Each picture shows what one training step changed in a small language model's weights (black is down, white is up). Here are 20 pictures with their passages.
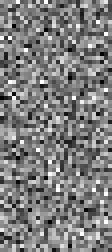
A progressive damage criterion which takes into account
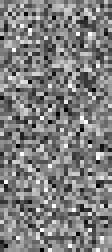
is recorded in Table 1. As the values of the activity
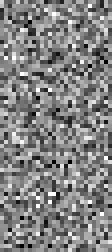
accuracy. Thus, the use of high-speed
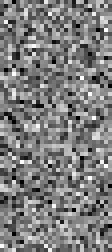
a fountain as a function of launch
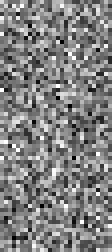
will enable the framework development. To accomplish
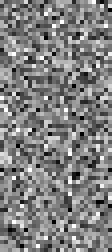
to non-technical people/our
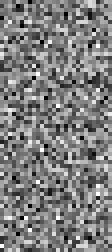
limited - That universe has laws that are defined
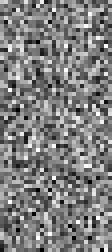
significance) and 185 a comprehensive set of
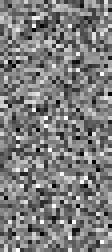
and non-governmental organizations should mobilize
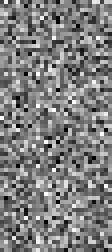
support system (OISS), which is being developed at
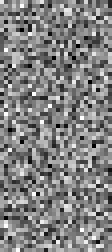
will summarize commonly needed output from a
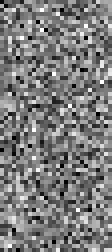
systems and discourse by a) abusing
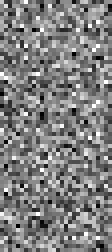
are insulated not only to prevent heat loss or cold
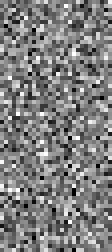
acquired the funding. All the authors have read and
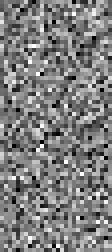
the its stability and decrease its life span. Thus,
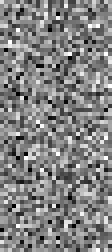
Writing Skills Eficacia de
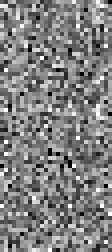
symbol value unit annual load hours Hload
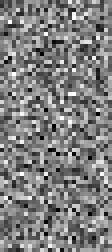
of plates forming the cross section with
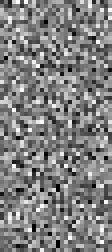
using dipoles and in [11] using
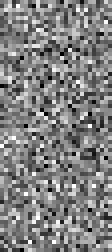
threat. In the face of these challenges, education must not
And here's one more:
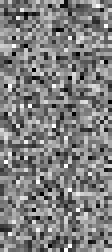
training, of being subjugated to structures of
